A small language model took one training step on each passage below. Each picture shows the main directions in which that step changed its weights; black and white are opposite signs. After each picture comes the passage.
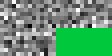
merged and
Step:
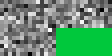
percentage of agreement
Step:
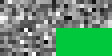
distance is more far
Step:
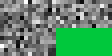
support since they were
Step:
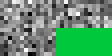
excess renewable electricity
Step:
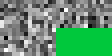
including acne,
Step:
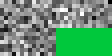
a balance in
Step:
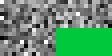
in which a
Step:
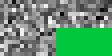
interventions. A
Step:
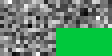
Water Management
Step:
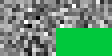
of transitionally
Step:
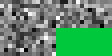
range of negative
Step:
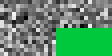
quale gli
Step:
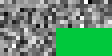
which were prepared
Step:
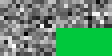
food crops
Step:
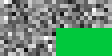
de Curso
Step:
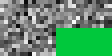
argumentación se
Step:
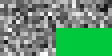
effects. We also
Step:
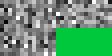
время кризиса
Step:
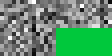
shu asosda
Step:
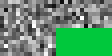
sense organs
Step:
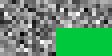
educativas, la
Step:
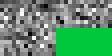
and B are
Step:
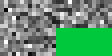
hindered by
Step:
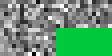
- Ona
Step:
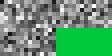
interpretation is consistent
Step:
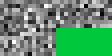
laws state that
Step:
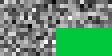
may imply more
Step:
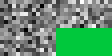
fracción con
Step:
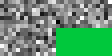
you think will be
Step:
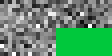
transformations in the
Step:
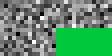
process; - the
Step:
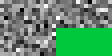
and method of N
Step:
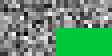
approaches to optimizing
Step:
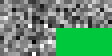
defining important stakeholders
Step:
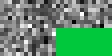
detecting changes over
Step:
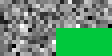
la importancia de
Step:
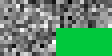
es parte de
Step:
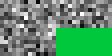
legal domain.
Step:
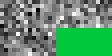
\quad Y =
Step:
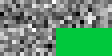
in pregnant
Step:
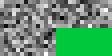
the genus.
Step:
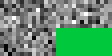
This flag is
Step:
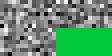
intake port
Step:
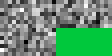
natijaga olib
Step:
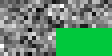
that our research obtained
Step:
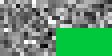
a single person.
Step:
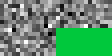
consumidores. Com
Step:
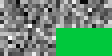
саме на
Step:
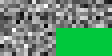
are listed in
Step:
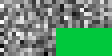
loading can
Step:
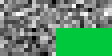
Species of
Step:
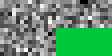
the transferrin
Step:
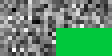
they are only
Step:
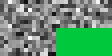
Marital status of
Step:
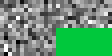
ijtimoiy tarmoqlarda
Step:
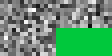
portion of the
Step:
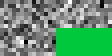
a more accurate
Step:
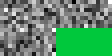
keltiradigan asosiy
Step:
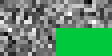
from the housing
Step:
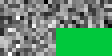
interests There is no
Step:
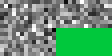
selected primary healthcare
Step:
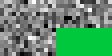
coins de
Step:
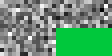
the risk associated with
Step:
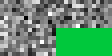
hypothesis that the
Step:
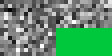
by data analysis using
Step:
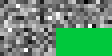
Intervension 37
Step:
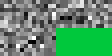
with the Information
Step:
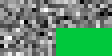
out of four
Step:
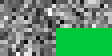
that it can only
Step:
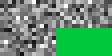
zarur. Uning
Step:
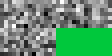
et aussi
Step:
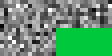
на рынке
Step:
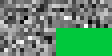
especially the processes that
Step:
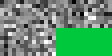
a composite mean
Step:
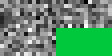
group was to be
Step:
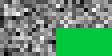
decreases the
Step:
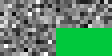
\text{ or
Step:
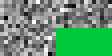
créée une
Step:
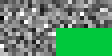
the realm of
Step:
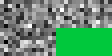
globally can
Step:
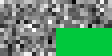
one or two
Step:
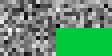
designated parking
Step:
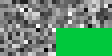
seminarlarni ishlab
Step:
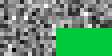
working time, and
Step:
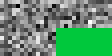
increasing organic solvent
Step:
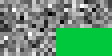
impact on attitude
